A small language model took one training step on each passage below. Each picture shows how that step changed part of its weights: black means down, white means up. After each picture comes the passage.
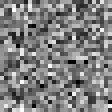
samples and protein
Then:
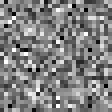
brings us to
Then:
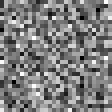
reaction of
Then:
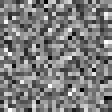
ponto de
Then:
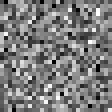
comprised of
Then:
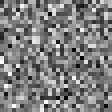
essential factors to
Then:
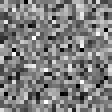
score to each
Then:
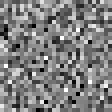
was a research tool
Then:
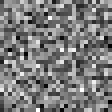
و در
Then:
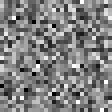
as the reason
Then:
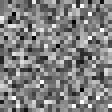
devices very
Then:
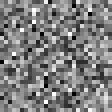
da aids
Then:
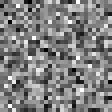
prime p such that
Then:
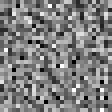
across persons and
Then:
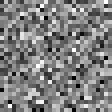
context of orally
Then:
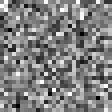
topics tool
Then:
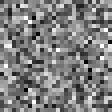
with children.
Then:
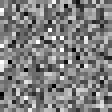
the case of
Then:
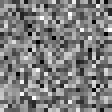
HCV -ve
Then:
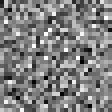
also tend to have
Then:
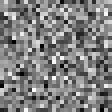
resultados, a
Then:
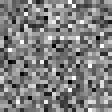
a siloing
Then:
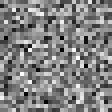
of the city is
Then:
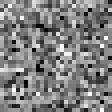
level agreements
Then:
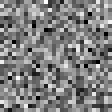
mitigates the
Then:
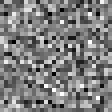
burned in
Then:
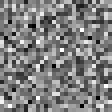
while being an
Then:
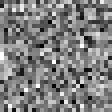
generally strong,
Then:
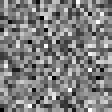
a través de
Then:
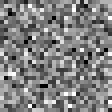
heat and cold
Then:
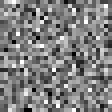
correspond to
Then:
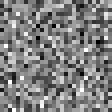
иш билан
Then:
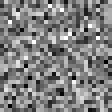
get rid of
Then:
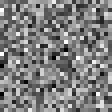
the facts of
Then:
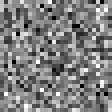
recognition by
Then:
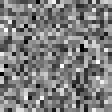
va malaka
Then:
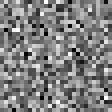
mas também
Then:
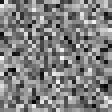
PSM can also
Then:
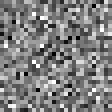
чудо –
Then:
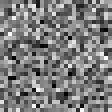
business communication
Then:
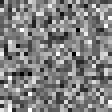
that will capture
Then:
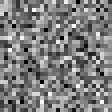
Red List of
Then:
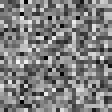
idea de que
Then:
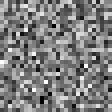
requirements of a
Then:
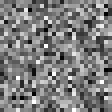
a respeito da
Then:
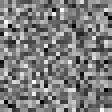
da escola
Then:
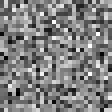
became a
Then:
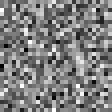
the level of individual
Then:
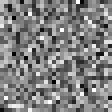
use in residential
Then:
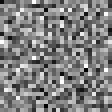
zum ersten
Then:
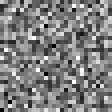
or the methodology,
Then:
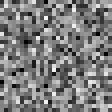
a temperature
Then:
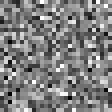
rather than
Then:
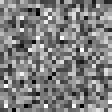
and decant the
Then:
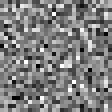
plants have been
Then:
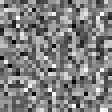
su equipo de
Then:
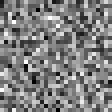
Valencia; el
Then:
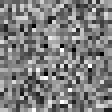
was primarily
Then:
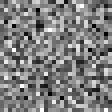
motor events
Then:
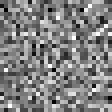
exists between adult
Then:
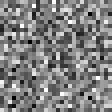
still an
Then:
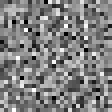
Es un modelo
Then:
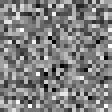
further steps
